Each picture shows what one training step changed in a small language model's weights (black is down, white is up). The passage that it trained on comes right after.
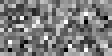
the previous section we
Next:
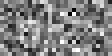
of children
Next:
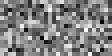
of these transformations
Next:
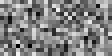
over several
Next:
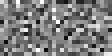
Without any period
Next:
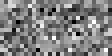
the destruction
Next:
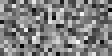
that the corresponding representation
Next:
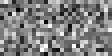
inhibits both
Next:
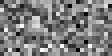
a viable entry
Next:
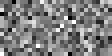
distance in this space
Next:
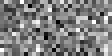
and products:
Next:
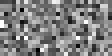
criterion for the
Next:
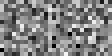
that the relationship is due
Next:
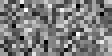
with the introduction
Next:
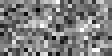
universe is
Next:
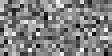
has a finite
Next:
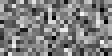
that is now being
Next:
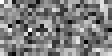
more comprehensive
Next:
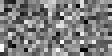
extracted from this
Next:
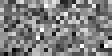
understand the dynamics of
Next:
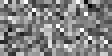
reveals a
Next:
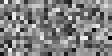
us consider a real number
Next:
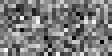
the area of
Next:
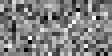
have curiosity
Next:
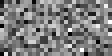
sketch to
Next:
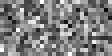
positive definite,
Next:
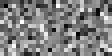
CFHT was
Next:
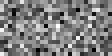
is an initiative
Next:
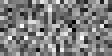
of such models,
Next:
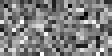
CP phases,
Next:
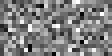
University from 1985 to
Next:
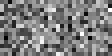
can be experimentally
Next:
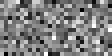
If you
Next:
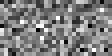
In fact, if we
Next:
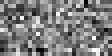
the QCD
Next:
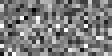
this notion also for
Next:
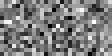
insulating behaviour
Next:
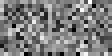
in the relative
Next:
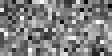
time available at high
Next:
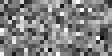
we will develop to a
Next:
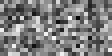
the later section.
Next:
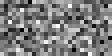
deviations for
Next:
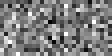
\def \sax
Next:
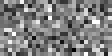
and organizations -
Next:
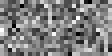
as a function of
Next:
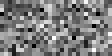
coefficient. In
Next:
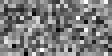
the group (the total
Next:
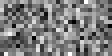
in the population about
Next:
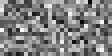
out a rapid
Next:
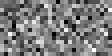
as well. We
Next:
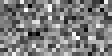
and the datetime
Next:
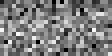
Reactivity of
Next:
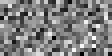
plot (a)
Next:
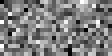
Y. Xi,
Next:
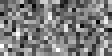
respectively, lie
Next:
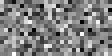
samples were then
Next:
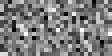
can be considered in this
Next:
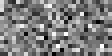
table into which the
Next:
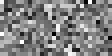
control was implemented.
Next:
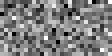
bounded subsets
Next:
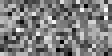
and ATLAS
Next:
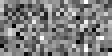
in the case of
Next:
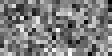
the size and distribution of
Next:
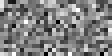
shows the values of
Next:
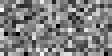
much more realistic
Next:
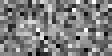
of the presence of
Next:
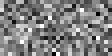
tissue of
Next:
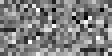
N \log e
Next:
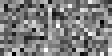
for copper
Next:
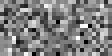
changing personal
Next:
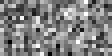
the Pt case,
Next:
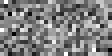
exhibit a
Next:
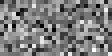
for its rich
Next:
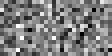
cell number,
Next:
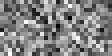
without showing the
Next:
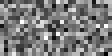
In this study, we
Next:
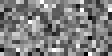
different than that obtained from
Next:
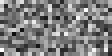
to ensure that the
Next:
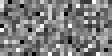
reference phase over some
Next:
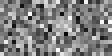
previously analyzed
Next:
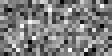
of network glasses
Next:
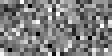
and routers
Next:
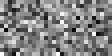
has the vertex factor
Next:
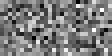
attached to
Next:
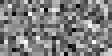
selection makes
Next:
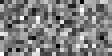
this study, it may
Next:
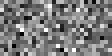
catalase and
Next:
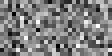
column 5,
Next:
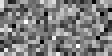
shows an exponential
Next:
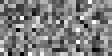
the Janus
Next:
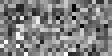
the material in the
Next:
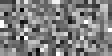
criterion, states
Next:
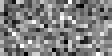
decay product is
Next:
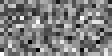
the RNG
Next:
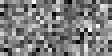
moderators of the
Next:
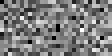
$X$ is
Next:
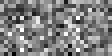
the error. As
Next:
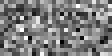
the vacuum
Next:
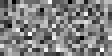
angular and with a
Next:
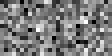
NAM New
